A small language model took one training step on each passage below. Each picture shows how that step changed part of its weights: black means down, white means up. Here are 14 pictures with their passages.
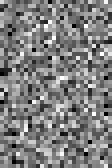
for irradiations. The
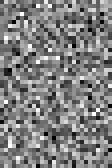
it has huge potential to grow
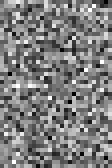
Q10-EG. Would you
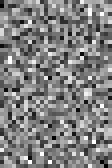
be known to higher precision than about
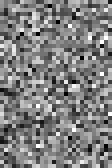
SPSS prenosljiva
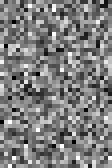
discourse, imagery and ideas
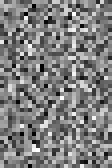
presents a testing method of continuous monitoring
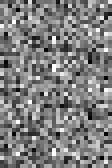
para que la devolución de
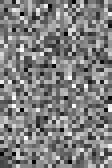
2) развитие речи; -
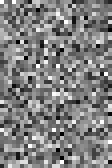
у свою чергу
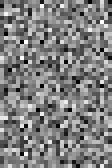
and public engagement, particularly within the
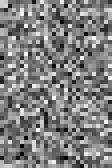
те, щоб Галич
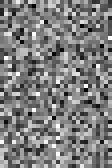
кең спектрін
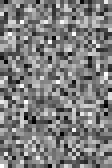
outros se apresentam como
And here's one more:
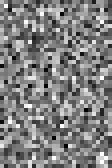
identify potential issues that may require further
